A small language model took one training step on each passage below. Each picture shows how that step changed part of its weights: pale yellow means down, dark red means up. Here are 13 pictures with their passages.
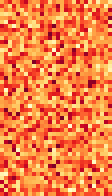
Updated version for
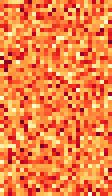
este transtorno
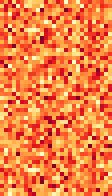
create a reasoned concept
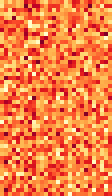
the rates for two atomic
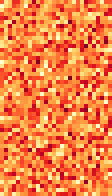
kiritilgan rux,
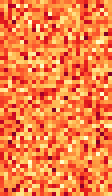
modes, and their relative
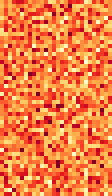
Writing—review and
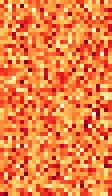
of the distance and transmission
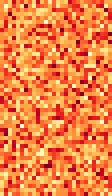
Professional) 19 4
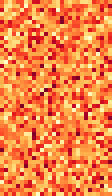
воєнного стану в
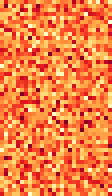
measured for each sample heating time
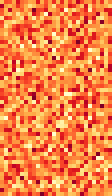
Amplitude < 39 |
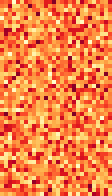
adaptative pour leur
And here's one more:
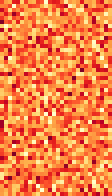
texture geometry provided
